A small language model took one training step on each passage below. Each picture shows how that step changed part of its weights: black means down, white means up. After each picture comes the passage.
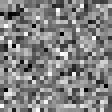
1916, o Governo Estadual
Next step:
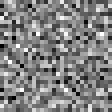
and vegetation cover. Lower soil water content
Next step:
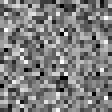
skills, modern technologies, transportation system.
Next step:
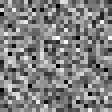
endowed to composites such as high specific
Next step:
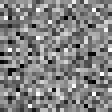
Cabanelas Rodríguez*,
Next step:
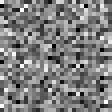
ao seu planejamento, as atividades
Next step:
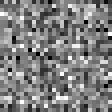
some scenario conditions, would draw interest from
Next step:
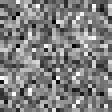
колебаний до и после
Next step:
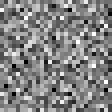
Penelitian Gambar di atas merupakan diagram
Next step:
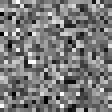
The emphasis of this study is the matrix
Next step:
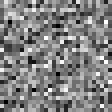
cáncer colorrectal y de otros
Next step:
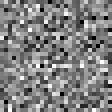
been seen to support a country's growth and
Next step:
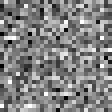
ABG no gerenciamento de
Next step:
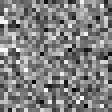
of their associated computational burden: the
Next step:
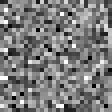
derivation of this functional is based on the maximum
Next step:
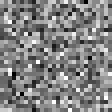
than 600 herbarium specimens were
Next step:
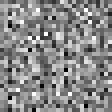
samples to carry out the survey within the four
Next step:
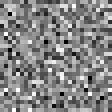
the pay masters of media workers always
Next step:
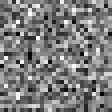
чуқурлиги 15-50 м;
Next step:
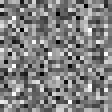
Essen und Kalorien
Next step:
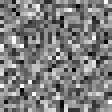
учебное пособие /
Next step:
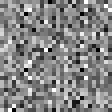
berish lozim. Ana shu
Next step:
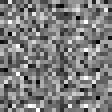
no la abandonó en su
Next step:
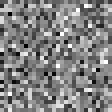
Sector Brazil Rest of the world
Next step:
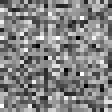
lbo-leerlingen. Ook
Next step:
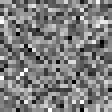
the study of hardware-based FI has
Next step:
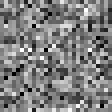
2024 Activity Jun July Aug
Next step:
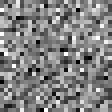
Blekinge (LU)
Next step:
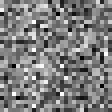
build of Android App Bundle
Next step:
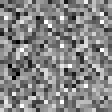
ijtimoiy amaliyot tizimi ta'sirida
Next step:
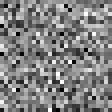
+++ + - Erythema
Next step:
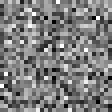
consumption grows linearly as a function of
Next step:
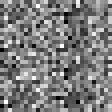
\arg \max_{W \in L}
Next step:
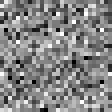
It decreased steadily. The 4th
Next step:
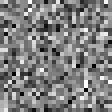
on regulatory aspect. 94% opined
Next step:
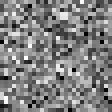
public and community actions, aimed at ensuring
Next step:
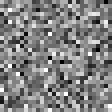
world (Sancho-Gil et
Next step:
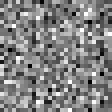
Збільшення гонорару на
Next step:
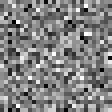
and will be the Figure 19: Mapping for
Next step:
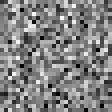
Uning "*Gaplashadigan
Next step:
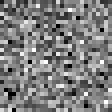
en nuestro país. Esta lectura
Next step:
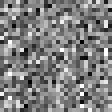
yozma va arxeologik
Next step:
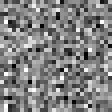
patient took the vitamin for some
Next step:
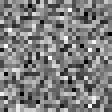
(PIFR) and Maximum
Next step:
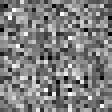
orientation up- or downward corresponds to
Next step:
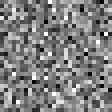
sinuses by CT scan and evaluate
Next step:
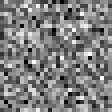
field with the category label that determines
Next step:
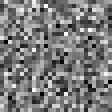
road segment (Fig. 4; inset).
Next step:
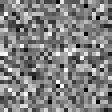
are of basic significance in explaining international trade
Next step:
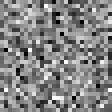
six research dimensions: sociolinguistics,
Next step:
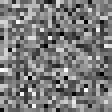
their grid? 2. What is the standard procedure
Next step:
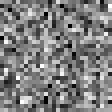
experiment. Ключевые слова:
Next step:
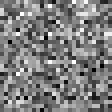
існує тільки в
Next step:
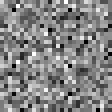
joyidan uzunlikka
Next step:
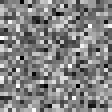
Interesul, pasiunea și
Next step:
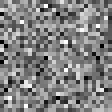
Educational Materials to download or
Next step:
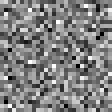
contribute to filling the gap between the
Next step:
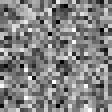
forma ilícita. [...] Nesses
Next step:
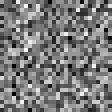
қалбида, уларнинг
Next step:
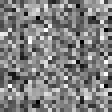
qo'shilgan qiymatli
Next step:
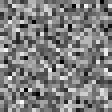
der Boden, d.h. je
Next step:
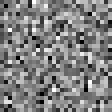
hajmi trillionlab dollarni tashkil
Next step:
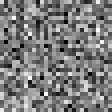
2: Test Setup 3 RESULTS
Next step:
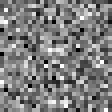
being 0.06% of the weight of the
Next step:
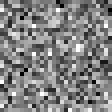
marker urine(albumin,
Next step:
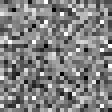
leads to trembling characterized by
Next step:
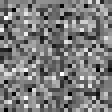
de las fuentes más contaminantes**
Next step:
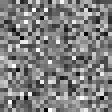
potentially creating an additive effect. Although current
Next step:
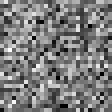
Management) or PLM (Product
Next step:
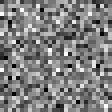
between buildings and districts.
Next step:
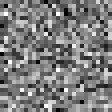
of completion. During construction stage,
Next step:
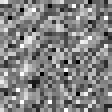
TAVALLUDINING 85
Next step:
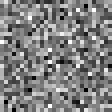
these patients, most often in emergency and
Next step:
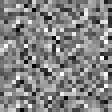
talabalar chizmachilik fani
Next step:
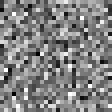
lamp and 200 W incandescent
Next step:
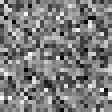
and lips properly, you will have to
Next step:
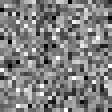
both the short and long term variation. To ensure
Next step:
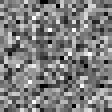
The analysis focuses on the concrete influence of
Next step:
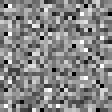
Rio de Janeiro e o grupo
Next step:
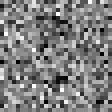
be research misconduct. The
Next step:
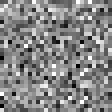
pliometrik, konsentrik
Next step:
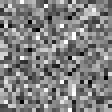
Teachers should also keep in mind that
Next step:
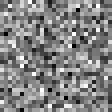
Keywords : literary text,
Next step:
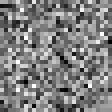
multi-machines single-converter
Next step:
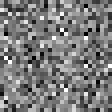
and transported to laboratory. They were then
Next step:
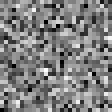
impact of social networks and misinformation on
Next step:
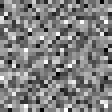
and corporate governance. The core of
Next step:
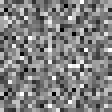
ularni ilgari surishda va davlatlar
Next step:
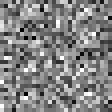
сценариев кризисной
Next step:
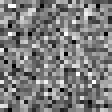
educational program taking into account the possibilities of
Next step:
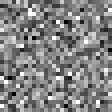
анализе приведенного
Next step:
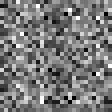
на синтез растительных
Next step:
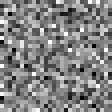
the transmission of knowledge system as a student,
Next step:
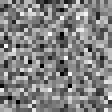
mainly divided into the random vibration environment
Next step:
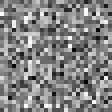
each episode. Thereby generating
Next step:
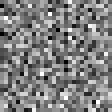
chat-botlar yoki o'yin
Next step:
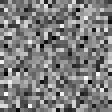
Head of the Department of Mechanical
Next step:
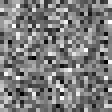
it differs between air and rail systems.
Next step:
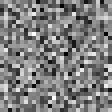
used for the evaluation of our method. Table II
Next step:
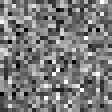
the next 10 years, including GMO
